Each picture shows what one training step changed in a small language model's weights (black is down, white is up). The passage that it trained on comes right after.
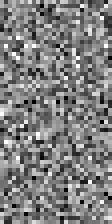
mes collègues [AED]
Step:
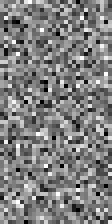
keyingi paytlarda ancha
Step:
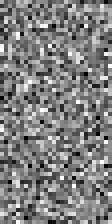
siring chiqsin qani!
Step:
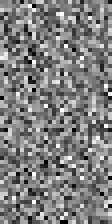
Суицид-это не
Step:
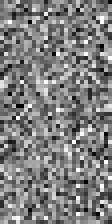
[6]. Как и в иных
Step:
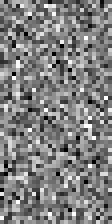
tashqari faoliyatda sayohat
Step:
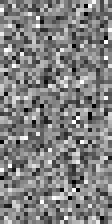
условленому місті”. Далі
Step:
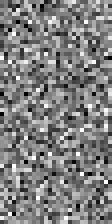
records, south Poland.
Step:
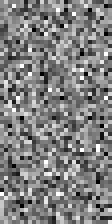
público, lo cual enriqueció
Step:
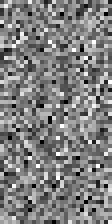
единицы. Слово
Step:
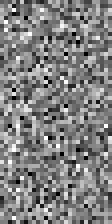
ijrosi hisobini yuritish
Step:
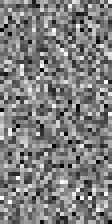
verificó *in silico*
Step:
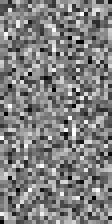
meşgul olduklarından
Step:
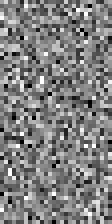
ad apertura del presente volume.
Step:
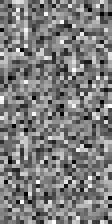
religiosa e os direitos humanos”.
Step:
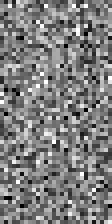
subalimentadas com diabetes
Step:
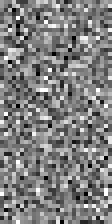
tashkiloti tarbiyachilarining
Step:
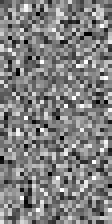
Urbanística (Congreso
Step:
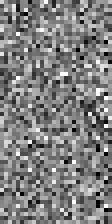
Бойқаро вафот
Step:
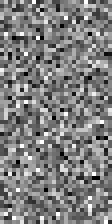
qo'llanildi. Tadqiqot
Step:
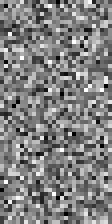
építettek ki
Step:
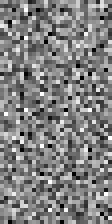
misma organización puede ser fuente de
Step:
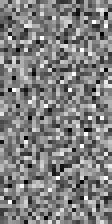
mos kelishi darkor. Bu esa
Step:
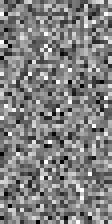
привития студентам
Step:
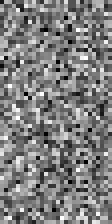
искусства эти средства
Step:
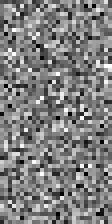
en un vano y fugaz intento
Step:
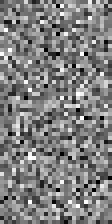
e'tiborini jalb qilishga
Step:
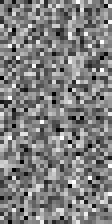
Provincia de Chimborazo
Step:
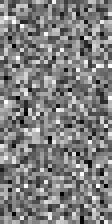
mevalari sovutgichli
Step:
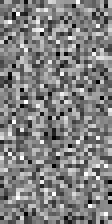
malha ortogonal e com
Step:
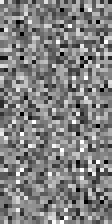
المقارن بدأت منذ
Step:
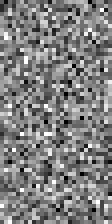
os saberes técnicos às práticas
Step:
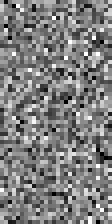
1. Варакин Л.Е.
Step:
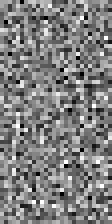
civilização em que se inclui
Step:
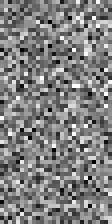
principales tendencias nacionales e
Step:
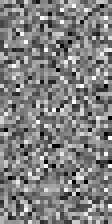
sur'atlarini namoyish
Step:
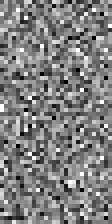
los principios educativos, evitando
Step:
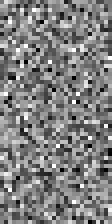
funzione χ^2 e
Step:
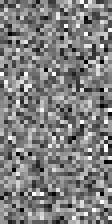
del suelo y pérdida de
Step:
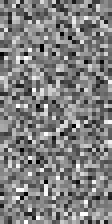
roedores ao PS-MP
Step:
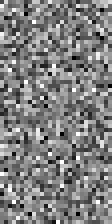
N.Normatov ramzlar
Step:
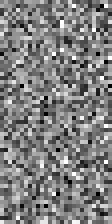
L. в дендропарке
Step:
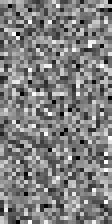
завдяки інноваціям,
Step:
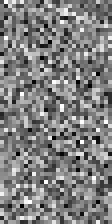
Gruen e Goldstein
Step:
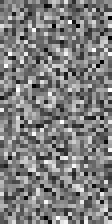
és az amerikai
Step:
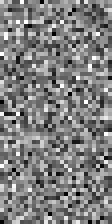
keberpihakannya dengan
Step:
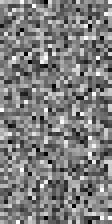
Special attention is paid to
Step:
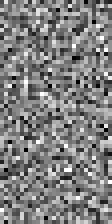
normalar asosida bilim beruvchi
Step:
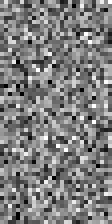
J. De plaats der kartels
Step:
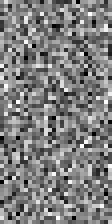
a alguns anos ninguém
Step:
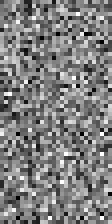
por outras nações tem um impacto
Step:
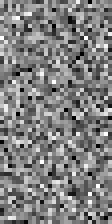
servicios (Harrison &
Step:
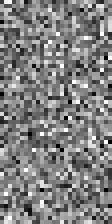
находясь дома, а
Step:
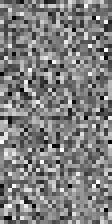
цифровизации необходимость
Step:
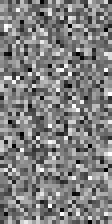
викиду парникових газів
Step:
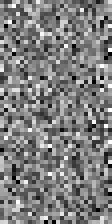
Шмидт Д., Смит
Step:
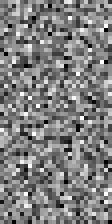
do colo do útero,
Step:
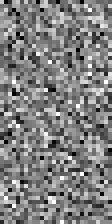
charchoq mashg‘ulot
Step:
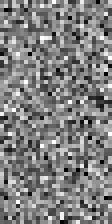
разі завдання шкоди
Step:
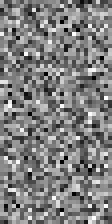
науковці визнають наявність
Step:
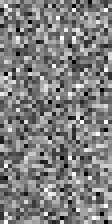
самостійному формуванні
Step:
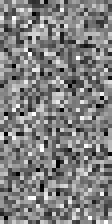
enfermagem no processo de morte está
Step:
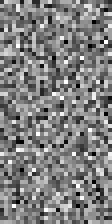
concentración de los componentes responsables
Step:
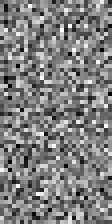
darajasini belgilovchi asosiy
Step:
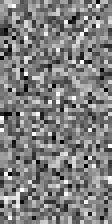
de alimento, a qual pode levar
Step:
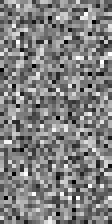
transposición, para que en la
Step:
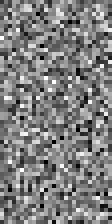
Urbe, vida social organizada e
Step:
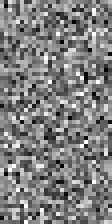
hochgeladen wurde.
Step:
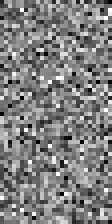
ao excesso de gordura supra
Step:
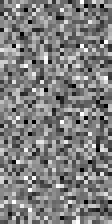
السر محمد.
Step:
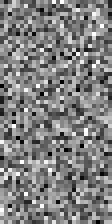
Qualidade de vida em mulheres
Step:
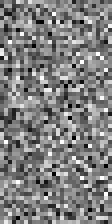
bir boʻlagi 1,5–2
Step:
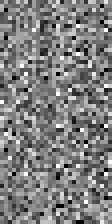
літописів, із
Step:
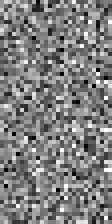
основным информативным признаком при
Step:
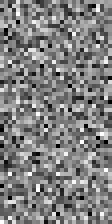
Arqueologia Prof. Doutor
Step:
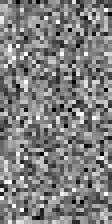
partage de points de vue
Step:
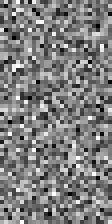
saqlanadi. Axborot
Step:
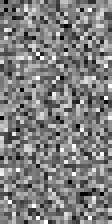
совершения в этом состоянии
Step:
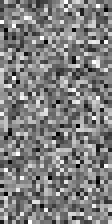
conducted across nine regions
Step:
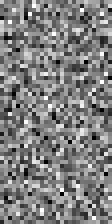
totalizando 30 horas,
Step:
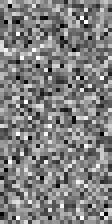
que contribui na relevância social e na
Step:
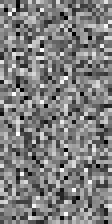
yanada rivojlantirish bo'yicha Harakatlar
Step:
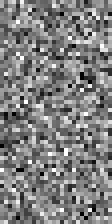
que atribuyen a las nociones
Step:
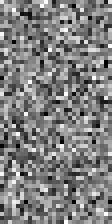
эралар, туркий мучал
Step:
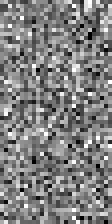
cùng giáo viên
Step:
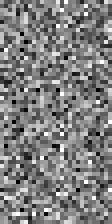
страшных последствий
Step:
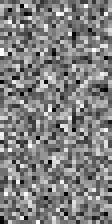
її соціальної ефективності.
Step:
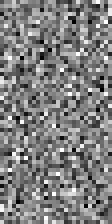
quasi-totalité opère dans le
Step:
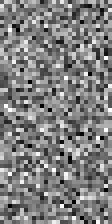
wordt geroepen, moet
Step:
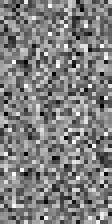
как химического, так и
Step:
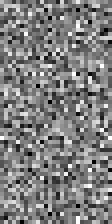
zamon talabiga to'liq
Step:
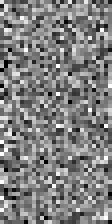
людини суттєво
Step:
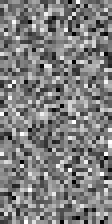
марказдаги товарга
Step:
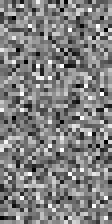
13. Fotografías intraorales
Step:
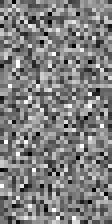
substrat qoldiqlari va
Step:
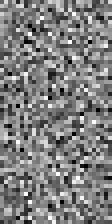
natijasiga ushbu
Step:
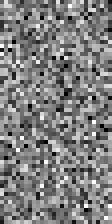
ACCOUNT". International
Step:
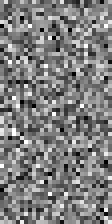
gleiche Ausschnitt
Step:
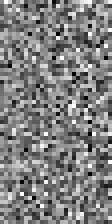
Abril, Edição 739,
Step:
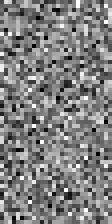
diferentes interfaces ainda são necessários para
